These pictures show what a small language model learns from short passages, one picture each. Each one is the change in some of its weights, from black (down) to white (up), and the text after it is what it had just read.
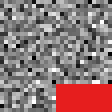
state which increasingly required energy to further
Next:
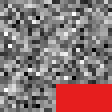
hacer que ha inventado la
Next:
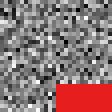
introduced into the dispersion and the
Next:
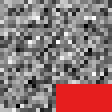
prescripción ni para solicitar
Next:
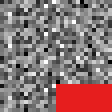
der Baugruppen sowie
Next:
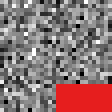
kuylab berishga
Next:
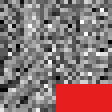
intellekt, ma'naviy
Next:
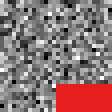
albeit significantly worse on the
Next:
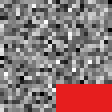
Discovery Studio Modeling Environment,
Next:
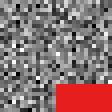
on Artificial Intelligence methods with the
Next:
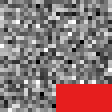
jahon hamjamiyatidagi
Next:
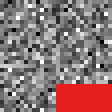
Fig 4 is the proposed composition of the
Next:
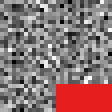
teachers will be able to know whether the students
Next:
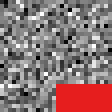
6th. 5G-IANA
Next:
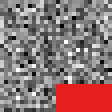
the medical superintendent and Ethical
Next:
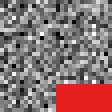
all levels, not just specific levels. After
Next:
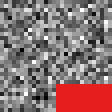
режалар асосида кенг
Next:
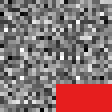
study. Information regarding demographic characteristics, clinical
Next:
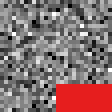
ADC microcontroller shield can
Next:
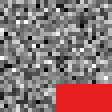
1 U L.IAYPI
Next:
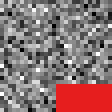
México foi responsabilizado
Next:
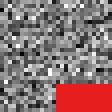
intended to guide epidemiological
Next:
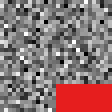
variables w_k and v_k represent
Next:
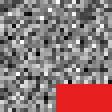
each concentration and the % RSD was
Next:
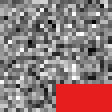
to the formation of public finances for the
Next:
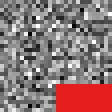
leads to destruction of normal tissue
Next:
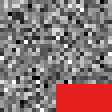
capitalismo e levaram ao poder
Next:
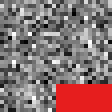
Aziza Abdumumin
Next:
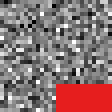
privacy and security concerns in the design
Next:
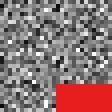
the piezo casted with the
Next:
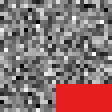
en hausse en cursus
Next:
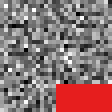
What causes pain? Retrieved from
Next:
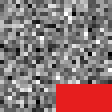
as accompaniment to starchy
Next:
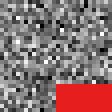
lo antes referido, para medir
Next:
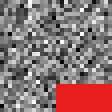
etib Toriq ibn
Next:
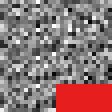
how they may be used within the context of
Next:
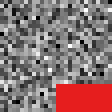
challenges, agree, think logically,
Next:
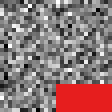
leg. TB. WM:
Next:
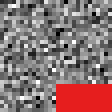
and identify informal dynamics not captured
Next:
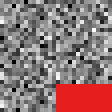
bilan bog'liqligini aniqlab va
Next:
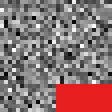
“Nizoning ikki yoki
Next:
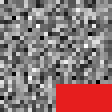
a saturated calomel reference
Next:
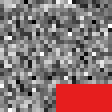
universidade tem um papel relevante,
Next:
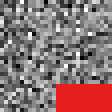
dosage forms. The present work deals
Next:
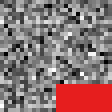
que são geradoras de emprego
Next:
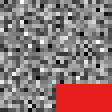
direct, sage journals,
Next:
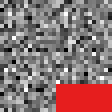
statistic data analysis from combining of a
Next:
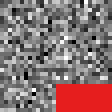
Computing (evitar gastos que
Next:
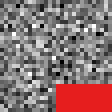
and exercises. Links with other
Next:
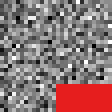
structure of ZnO's [2].
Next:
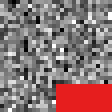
another example, the PV power
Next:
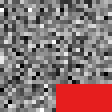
speech and need to ignore speech
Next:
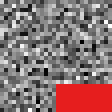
under Article 175 par. (2),
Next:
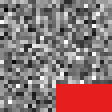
the GAT architecture. It achieves the
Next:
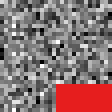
produção desse valor factual, mais
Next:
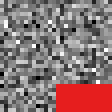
UC6 Type of impact
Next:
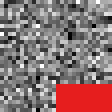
and product experience. The study also found that
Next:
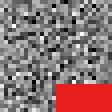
depends on the moisture content and
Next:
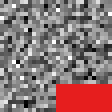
das espécies menores que
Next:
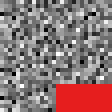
обеспечении пищевой
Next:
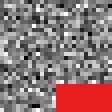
las principales vibraciones de los
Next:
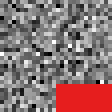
for guided technology use at higher levels.
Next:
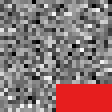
99.98% for the standard
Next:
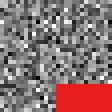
makes him cautious about his
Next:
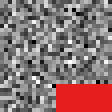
Rana, N. P.;
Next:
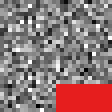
the mirrors and the length of the
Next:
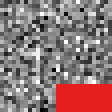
patient-based knowledge, attitude and
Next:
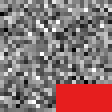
collected from river Challawa from
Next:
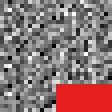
jenis penelitian tindakan kelas yang
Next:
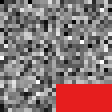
taps and valves, gearing
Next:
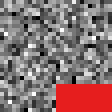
chiqindilari, oqava
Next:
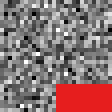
and curb its prevalence at various tiers
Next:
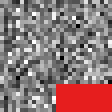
haematoxylin and
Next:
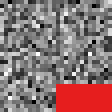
and adult is varied with the
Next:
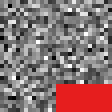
qilib olishdi. Mamlakatda
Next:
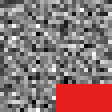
of which it is possible to assume the
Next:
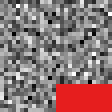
in fighting political interference and
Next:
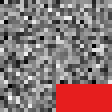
history or sociology. What I am
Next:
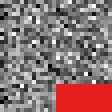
en determinadas concentraciones, siempre
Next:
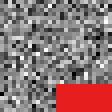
erano stati uccisi».
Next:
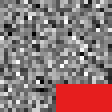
anesthesia with minimal sedation
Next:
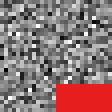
of the P33 protein. The
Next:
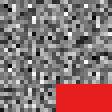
AIR HUMIDITY AND
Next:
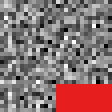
to accept his servile status, his
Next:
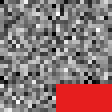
α -cells and β
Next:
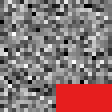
*Psychological Bulletin*,
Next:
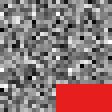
significantly in high latitudes, particularly in the
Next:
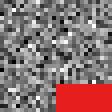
Masalan, narsaning
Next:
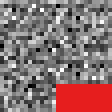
recent world events have impacted the information you
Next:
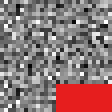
for International Dialogue and Education: Turkey
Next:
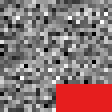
option, respondents suggested more helpful means
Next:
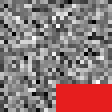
connected In 10 of 12 designs different
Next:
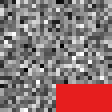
qolmadi. Jamiyatda
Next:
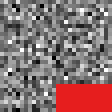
the overall ability to “create critical
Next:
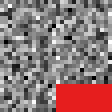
milagrosamente de las demoliciones
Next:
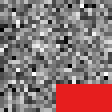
Empirical data indicate that
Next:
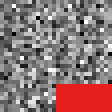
provide integrated access to several additional internationally important
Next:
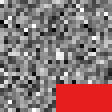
indicados nessa pesquisa, tem
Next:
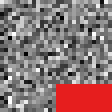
A.S. Wang;
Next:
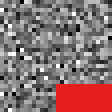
importante de se imaginar onde se
